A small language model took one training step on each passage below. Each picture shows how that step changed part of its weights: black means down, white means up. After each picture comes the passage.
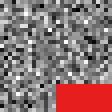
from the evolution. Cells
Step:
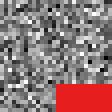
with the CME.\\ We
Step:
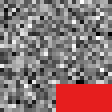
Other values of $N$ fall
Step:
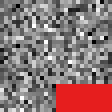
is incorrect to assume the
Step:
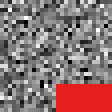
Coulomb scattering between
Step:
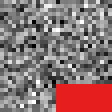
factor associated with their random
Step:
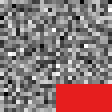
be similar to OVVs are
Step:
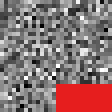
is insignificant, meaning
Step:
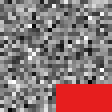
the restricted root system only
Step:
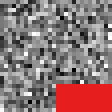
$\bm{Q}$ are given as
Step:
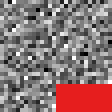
II burst with a
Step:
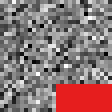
boundary conditions, so that the unique
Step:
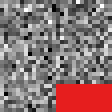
coordinates takes the form
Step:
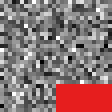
theory is inherited from the large N
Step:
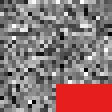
~\ni~ \frac{\alpha
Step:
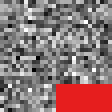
an extensive set of X-ray
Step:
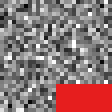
could be gained in view of
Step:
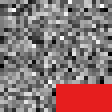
$\epsilon \sim 3.9$ for
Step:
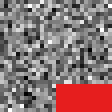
introductory workshop to
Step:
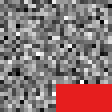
that of the dependent ones are given
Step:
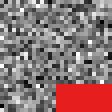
$a$ of the JM via
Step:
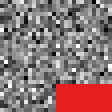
of this can be realised by
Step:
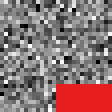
For a field to span all 3D
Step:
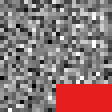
that tells where the diagonal
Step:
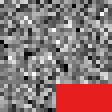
when neither age is an
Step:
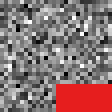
extended'. The Figure also
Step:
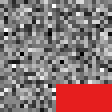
wave arrives at one end
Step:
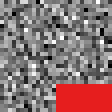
of representative features are
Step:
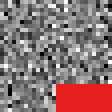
shared analytic language
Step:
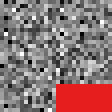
Algorithm 2.1 A block
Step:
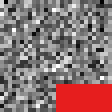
units than can segregate
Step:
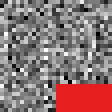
such states is mediated by complex
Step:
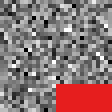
\] where $\mu$ is the
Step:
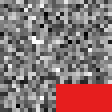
cross-modal channel generation.
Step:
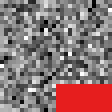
$B$ value has never been
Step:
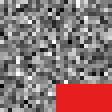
with the rational solutions of the
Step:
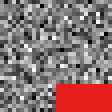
are part of wideband
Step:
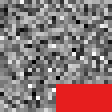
phenomenon is expected to
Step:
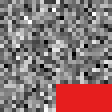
are higher in lower metallicity
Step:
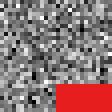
Bot API–based
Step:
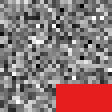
property of that sequence.
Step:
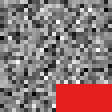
difference in timescale between the light
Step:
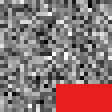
inputs - the image, the
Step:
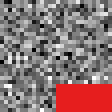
inductance and parasitic
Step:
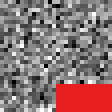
we develop the idea of the
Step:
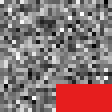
and the instantaneous ESS
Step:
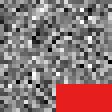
G. Kotliar, Phys.
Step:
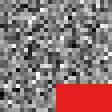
points represent different estimates of
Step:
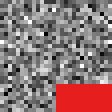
are calculated using the relation,
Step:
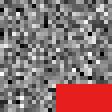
deep insights into the star
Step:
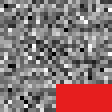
are used in [19],
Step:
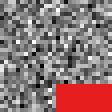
group which commutes with the energy operator
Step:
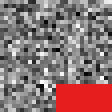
$Z_2$ is the measured
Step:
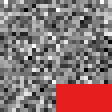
infant mortality helps us
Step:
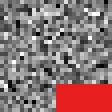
applied. (For a
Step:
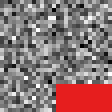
obtained in the MS-load
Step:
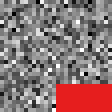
of simplicity, we consider
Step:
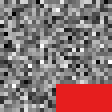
of both frequencies highly
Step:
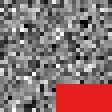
monitoring has produced
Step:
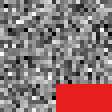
accretion is slowed both by
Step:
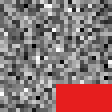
separated particles that do not have an
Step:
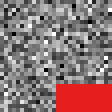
Overcoming the scalability
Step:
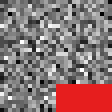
widening from 267~A
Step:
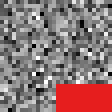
\label{tGN} \\
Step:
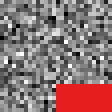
than 0.05". This method is
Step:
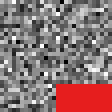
distribution.) At later times the
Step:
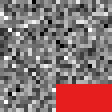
in the modes, suitable for
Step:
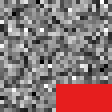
offset is applied.
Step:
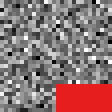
of same material, volume
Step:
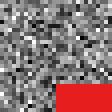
muscles contract, the
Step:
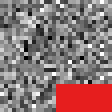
reported results consistent with our observed
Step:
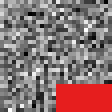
the disordered Hubbard model
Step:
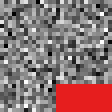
of the fields inside the
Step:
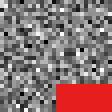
rise to excitonic
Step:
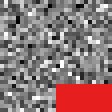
topological quantum computing.
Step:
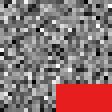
of $(4,4)$ sigma models
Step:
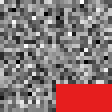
doubt on its status as
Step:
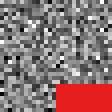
the described process is part of
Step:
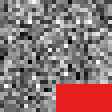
perturbation theory persists also for
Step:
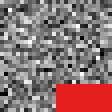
attack iteratively
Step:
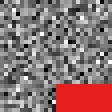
is a Schmidt design with
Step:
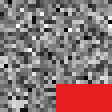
another DAO,
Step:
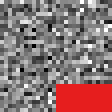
in such a way that the
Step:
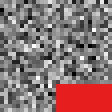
under the auspices of the
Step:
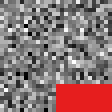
features back to their original
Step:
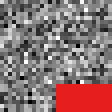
high-energy photon index
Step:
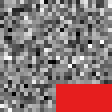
is recovered in the static
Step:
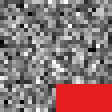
ground-truth star). In
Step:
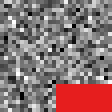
pilot study of the polarization properties
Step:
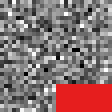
the CsMP and 100
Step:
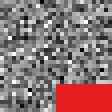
or where infrastructure is not as
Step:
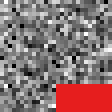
the four ${\bf a},{\bf
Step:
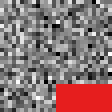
of the Skyrme interaction.
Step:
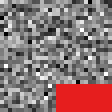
be configured to implement the
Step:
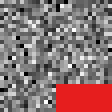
the reference chemical potential
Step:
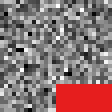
state information between different RICs.
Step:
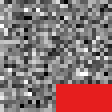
want to live as close as
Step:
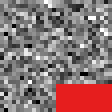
background Monte Carlo and
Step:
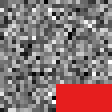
the typical modern ISP
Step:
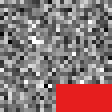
the results. We have found that exits
